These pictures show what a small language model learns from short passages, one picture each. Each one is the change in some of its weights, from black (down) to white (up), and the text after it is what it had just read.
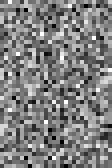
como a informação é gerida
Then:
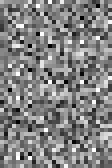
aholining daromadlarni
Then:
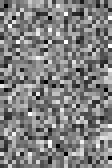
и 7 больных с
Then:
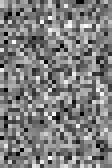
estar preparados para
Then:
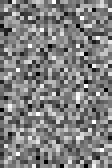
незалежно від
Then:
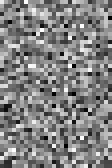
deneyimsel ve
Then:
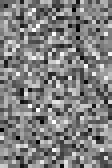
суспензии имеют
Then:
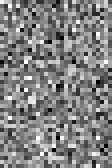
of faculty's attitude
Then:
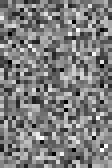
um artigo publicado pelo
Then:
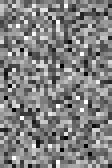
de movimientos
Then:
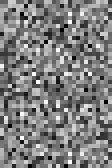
existen una serie de
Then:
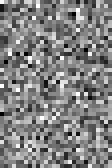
образно говоря,
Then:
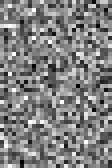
da CS (*Content
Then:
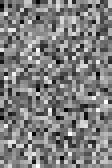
del ser y ofrecen
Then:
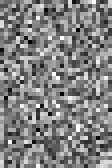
Slovenska mal
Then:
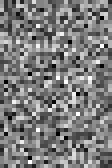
| Associazione
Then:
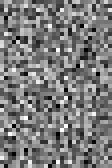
de los Fiscales,
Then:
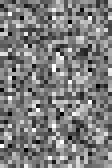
обозначения: - -
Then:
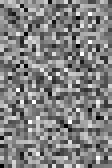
beperkingen in
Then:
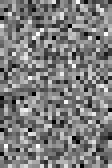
tahlil qilamiz,
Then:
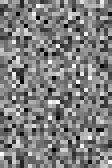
this problem. The
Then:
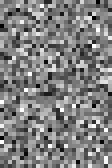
вирішення яких
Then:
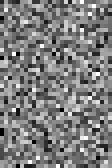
IPFS ou,
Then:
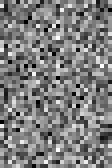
que durante o tratamento,
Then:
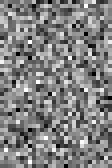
on the Quality of
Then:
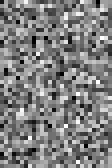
javob beradi.
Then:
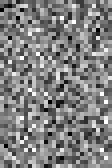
possibilitando mediações mais
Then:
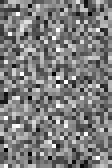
– xirojning
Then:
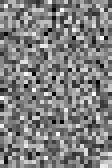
a intervenciones más
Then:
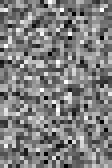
of the foundations of
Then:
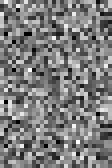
aumento progresivo de
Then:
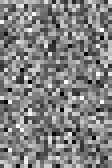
abdomen and in the
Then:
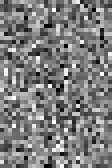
processo é uma ação
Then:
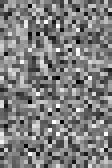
fuere, a inicios
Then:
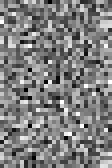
propagandas nas
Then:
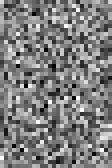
foi adotada para
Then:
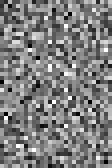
og tilteknum
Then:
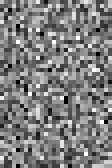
ser realizado após treze
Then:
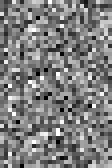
реализации в
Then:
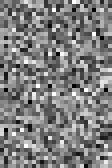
ação sobre necessidades
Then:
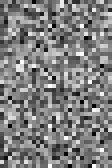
de aquet papé.
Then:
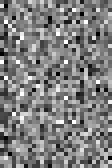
источников в
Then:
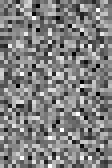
qo'ylarning bosh sonini
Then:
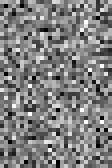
electronic culture.
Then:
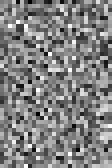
ped texnologiyalar
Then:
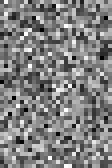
of the CO₂
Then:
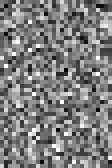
του ισχίου
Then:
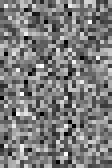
En fonction de la
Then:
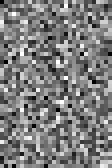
Por tanto, la
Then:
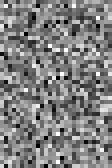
los niveles de
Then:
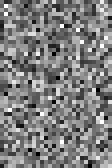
sur les réels enjeux et
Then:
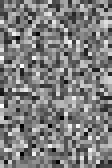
potere come dominio
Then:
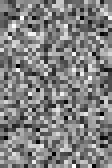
solindi. Ular
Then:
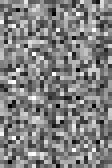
a serem melhor
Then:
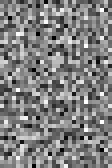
académico de los
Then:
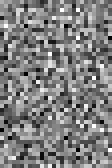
de bijuterie:
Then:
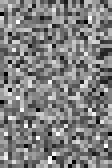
nomidagi Toshkent
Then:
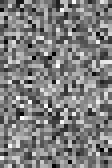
III de Madrid
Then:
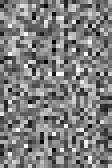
toplam 152 bildiri
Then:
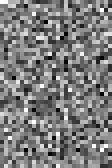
de pagamento ruim.
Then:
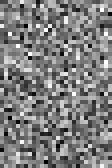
quaderno: CHF
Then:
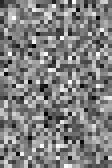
The Driver and the
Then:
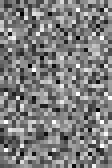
no solo promueve
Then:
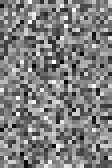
development of Turkic
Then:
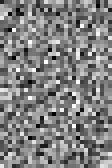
проектной команды
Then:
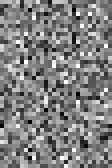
continuing education,
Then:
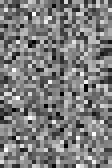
la toma en consideración de
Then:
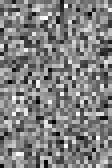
viés e utilidade para
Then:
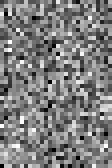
инфекций кожи
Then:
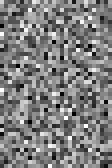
kengaytirish orqali
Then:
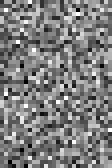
Aber dort wäre es
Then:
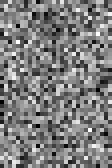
pouvons dire que,
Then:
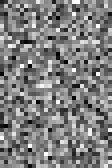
ta`lim soxasida ham
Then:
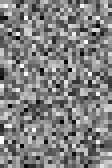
tizimini isloh qilish
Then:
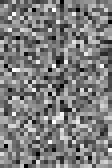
básica: sujeito,
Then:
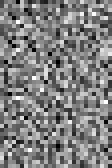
precedente, como
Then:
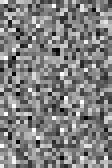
medical faculties].
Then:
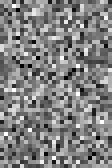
qui participent grandement au
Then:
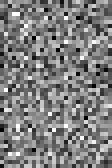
Mazkur holat
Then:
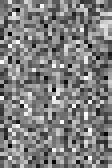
tomonini o'z
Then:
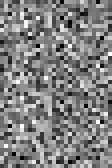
ayniqsa zarur.
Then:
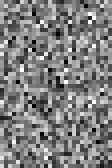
câncer, apesar
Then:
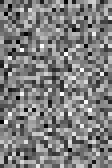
de Startup” da
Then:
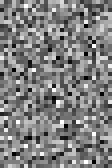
втором цикле
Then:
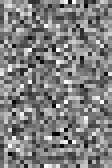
and SHIMA
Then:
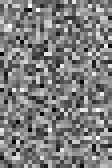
de effecten in de
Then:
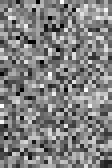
Makrofaglar asab
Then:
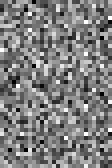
mit Sorgfalt,
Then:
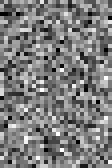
Durch Kollision
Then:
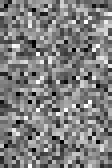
билан бирга,
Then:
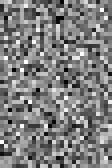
de Geografia e
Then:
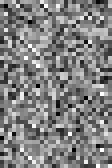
ekonomi, seperti
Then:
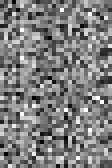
TP). Bien que
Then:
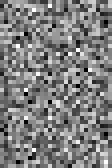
shakl jihatdan
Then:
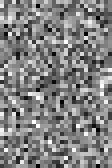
os seres humanos há
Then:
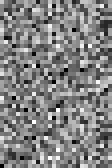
ta'lim jarayonida
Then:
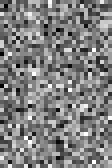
кадровой политики
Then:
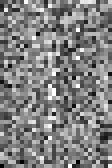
tezlikni rivojlantirish
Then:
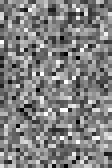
dan biologi 25
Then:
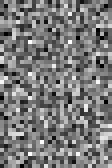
ocorre grande
